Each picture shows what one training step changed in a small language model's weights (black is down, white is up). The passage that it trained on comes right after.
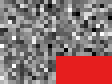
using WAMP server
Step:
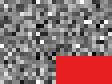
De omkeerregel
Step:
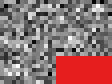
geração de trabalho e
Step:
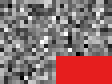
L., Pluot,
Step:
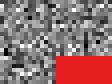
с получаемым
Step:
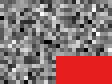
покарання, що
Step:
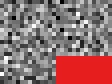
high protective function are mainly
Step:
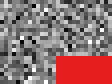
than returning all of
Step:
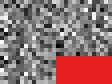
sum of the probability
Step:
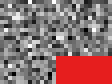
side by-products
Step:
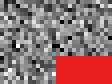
are minimum contention window
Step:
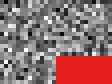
Afanasiy the
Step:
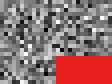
years. Sampling and
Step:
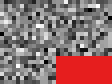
trajectory is
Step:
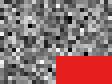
μ g/ml. The
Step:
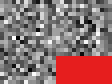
propio. Al conceptualizar
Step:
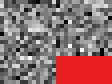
constraints (Figure 7).
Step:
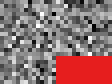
çocuklar için
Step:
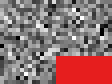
Character Recognition
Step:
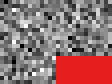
story. There is no
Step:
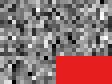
in Nigeria. and also,
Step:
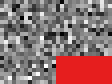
it to achieve steady
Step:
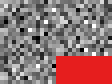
MEDICATION USE
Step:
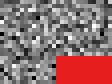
Adriatic Sea,
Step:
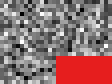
system for measuring electrical
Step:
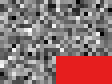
online shopping
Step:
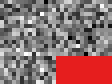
me further trivialised
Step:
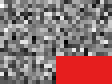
and contributed to the activities
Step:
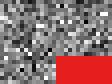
vapeur en eau
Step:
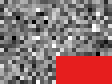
MERKL O.,
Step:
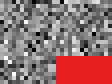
tax system integrated with GIS
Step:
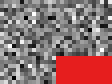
Only the categorical response
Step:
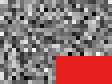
Figure 4: Ontology
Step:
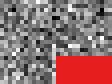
within neuroscience,
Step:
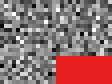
nos demais documentos
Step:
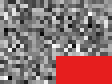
is described. The main part
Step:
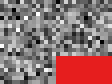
5. Цапенко
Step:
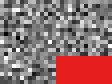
million hectares are
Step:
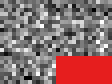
largest thematic blocks
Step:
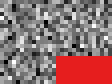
stress and strain. The
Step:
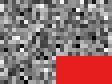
este trabalho caracterizar os
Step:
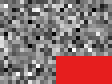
one DALY for every
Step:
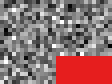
master. Although
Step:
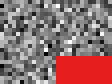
el mundo y solo es
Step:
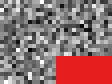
organizmda uchta katta
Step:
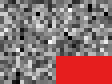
signals that elevate
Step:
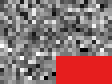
neat rubber.
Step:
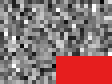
protects and safe
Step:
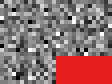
xizmat ko'rsatish
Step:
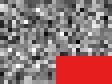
mixture sit for two
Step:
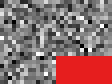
2003 tentang Sistem
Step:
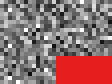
the head still during the first
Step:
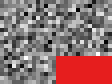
– yoshlar tili zamonaviy
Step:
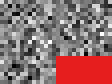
rivojlanish davri. Bank
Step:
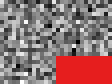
any side effects on the
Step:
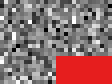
9. Are any specific
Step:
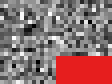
'Placing learners
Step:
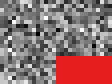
for studying the response
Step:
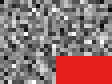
as mesmas busquem
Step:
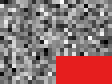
методе спекания с
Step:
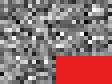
oldindan belgilangan shaxs
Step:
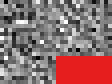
structure Project Start
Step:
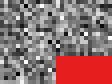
you, but have your
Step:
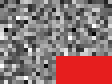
customs duties
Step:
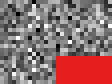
operate cloud computers and
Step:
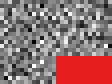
In dieser Hinsicht
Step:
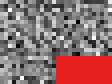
the results of the author's
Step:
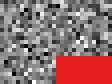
как новый формат
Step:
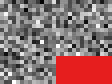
shown with example signal and
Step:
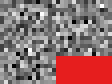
Within Wageningen
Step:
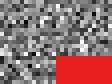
perspective, particularly through the
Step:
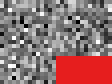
beste kans van
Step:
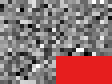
Os restantes locais
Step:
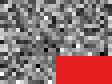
at the upper temperature
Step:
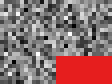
with both white light and
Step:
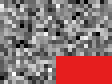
vom Schweizerischen
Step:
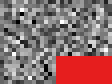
animation. The choice
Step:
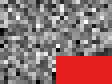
the microbiome in
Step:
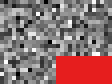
en las ciudades
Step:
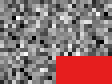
rejalashtirish zarur.
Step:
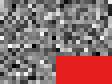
peculiarities of
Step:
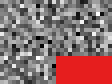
The system comprises a
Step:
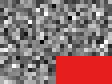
orqali ongsiz
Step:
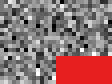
severity of the consequences
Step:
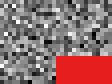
presence of quite developed
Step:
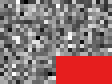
be led by our partners
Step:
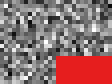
results in a porous
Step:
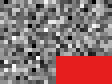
de acolhimento ou
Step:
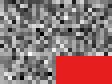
converter is characterized by
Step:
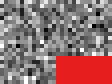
islom bayrig'i
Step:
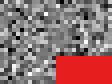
неможливі на
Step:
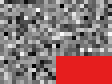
A. "Ultra
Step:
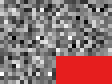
consumers in making better
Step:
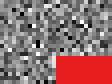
Sea. Western
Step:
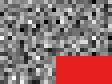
decisions. Consumers
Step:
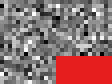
водорода) в
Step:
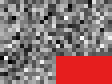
on a specific airport and
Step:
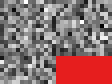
in terms of their ability to
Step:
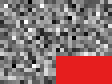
account for inherent
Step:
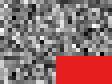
led to interest in the
